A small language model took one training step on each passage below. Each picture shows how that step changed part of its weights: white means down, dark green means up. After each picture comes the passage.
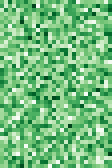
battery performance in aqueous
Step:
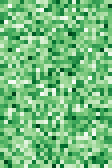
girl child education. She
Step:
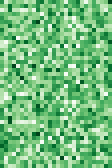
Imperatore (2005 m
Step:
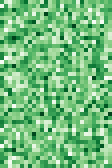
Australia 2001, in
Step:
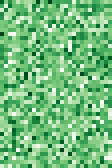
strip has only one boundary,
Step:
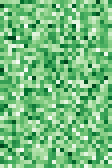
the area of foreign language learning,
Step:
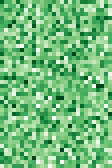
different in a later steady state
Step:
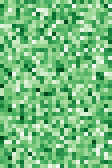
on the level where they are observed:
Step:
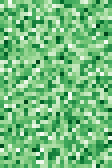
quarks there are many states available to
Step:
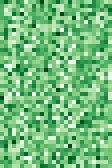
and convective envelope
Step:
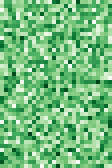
For many international students studying in
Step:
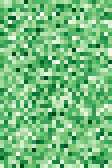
coefficient $S_{\rm typical}$ is
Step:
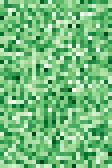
an attack, and classification algorithms
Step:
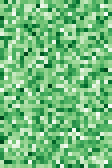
test. The generator was developed from
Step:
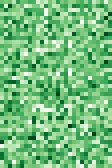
followed by landings remaining
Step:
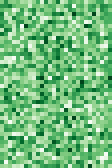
and Majorana mass terms.
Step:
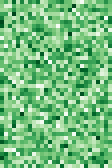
direction of the MEA.
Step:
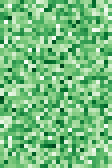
is possibly very different. In
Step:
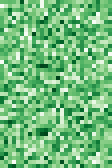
It can be seen from the Table 4
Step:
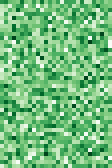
NLO electroweak
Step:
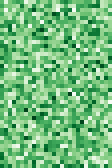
the length of stay and enhance the
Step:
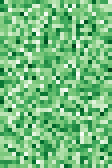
to complete each chapter before the
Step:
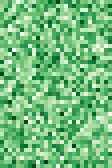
up inference time is essential.
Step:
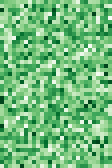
Given the somewhat
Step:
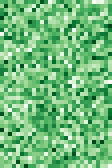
construction demolition waste,
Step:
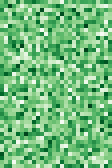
to thank Fran\c
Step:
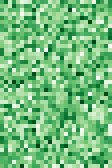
may wonder if the the
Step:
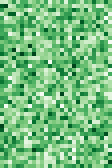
is a list of terms. A
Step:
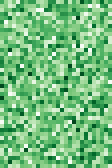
but does not describe their sequence. To
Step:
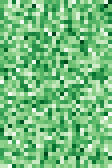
contribution of each feature to the
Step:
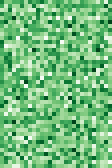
and Palo Verde,
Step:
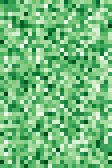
the optimization as shown in
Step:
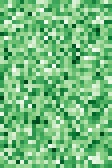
the literature. The central contribution of this
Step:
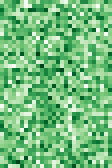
an explicit order-2 instance
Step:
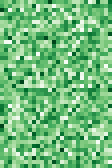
with a block of questions reflecting
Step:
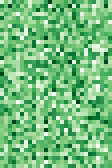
of obtaining the outcome
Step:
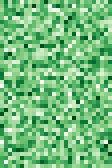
for the neutrality condition to be
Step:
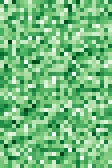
Media coverage should also focus
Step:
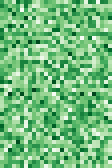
a source of navigation
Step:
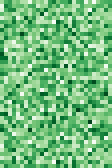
Computing (SSC)
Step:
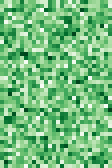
capacity. As mentioned above, SPC
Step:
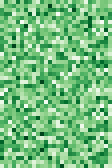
($I$) and antiinstantons
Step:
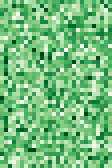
Global: Building capacity
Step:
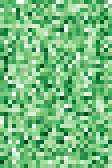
3D structures (Figure 4E).
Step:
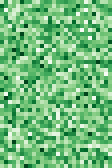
ever increasing scope of applications,
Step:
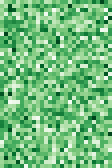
a freely diffusing particle:
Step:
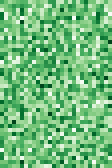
carried out – in addition to relevant literature
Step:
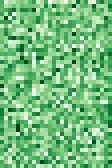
from Essentia and
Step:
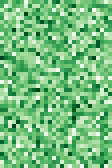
electrical conductivity of n-type
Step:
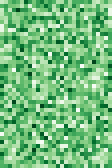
for ~30 min and then
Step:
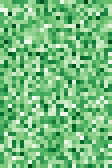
solvent, Table (2). In
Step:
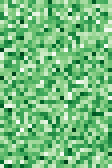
scene? If we try to
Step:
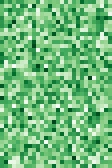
especially complex in the context of
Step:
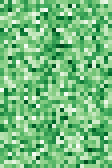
Imteaz et al.
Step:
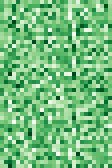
tomatoes globally
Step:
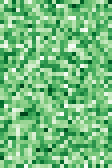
feeding time (Fig. 2,
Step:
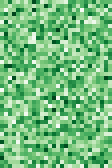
of CuMnBi,
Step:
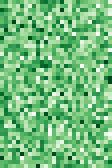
is a probability distribution $\omega = $
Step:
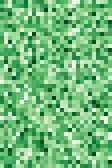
the destination vs the number
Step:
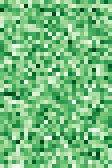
% of nominal power, even
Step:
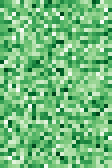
this new 3D functional has been
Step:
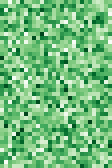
vapor transport. By 9
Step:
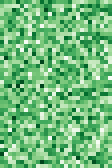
and get the second matching condition at
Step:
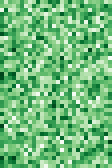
and is being improved in the Republic
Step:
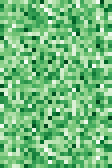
registration model can be
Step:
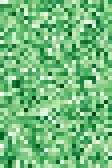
single layer of dipoles with
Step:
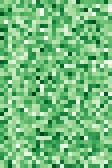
bump) and emission from the
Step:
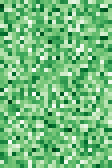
such data with a secret key that
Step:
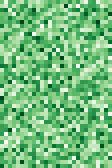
is observed. The computed inclination
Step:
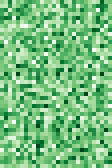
{Elsevier}, author
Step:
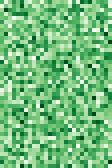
Phase, participants receive rule
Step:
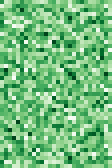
\,. \end{equation} If
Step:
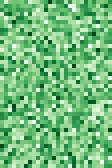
mechanisms of fixed-ended deep
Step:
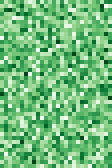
galaxies only, within $\sim
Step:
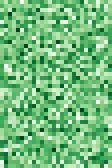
physical consequences but only a possible
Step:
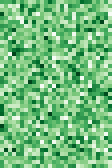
by the orientation of flake during
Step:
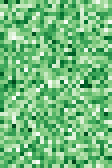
paragraph (4) which states
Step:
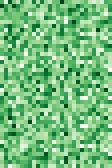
from those arising from beam
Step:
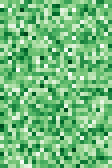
consists in the nonlocal
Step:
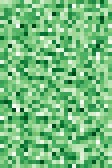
, \end{array}
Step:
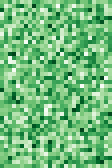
4\_6 is characterised by
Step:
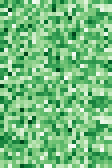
evidences. On the other
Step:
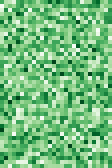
The performer will provide his own
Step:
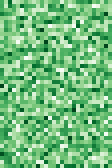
dominated operations of binary
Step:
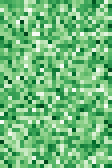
high god: – No
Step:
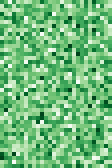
ministries and organizations are all
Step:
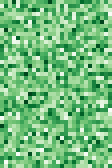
by this uncertainty. The fourth
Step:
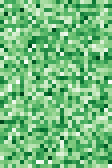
model. This can already be seen in
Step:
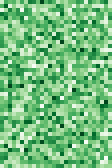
no fígado de
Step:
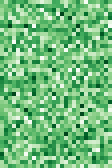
LGF with the inflection
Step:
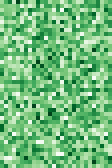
was recently reported for a magnetic
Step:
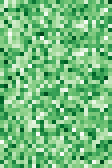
(TLC), it has been
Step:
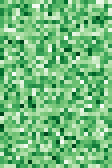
in Management. In:
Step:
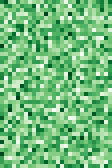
for rural development. Studies show
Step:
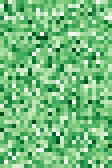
centers under UV excitation.
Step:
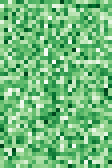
that constrains every vertex to the
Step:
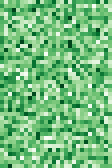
emotional abuse is significantly related
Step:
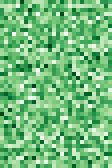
need to strengthen the integration
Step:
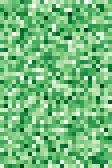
though the opaque nature of
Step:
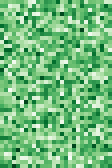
and the remaining one third
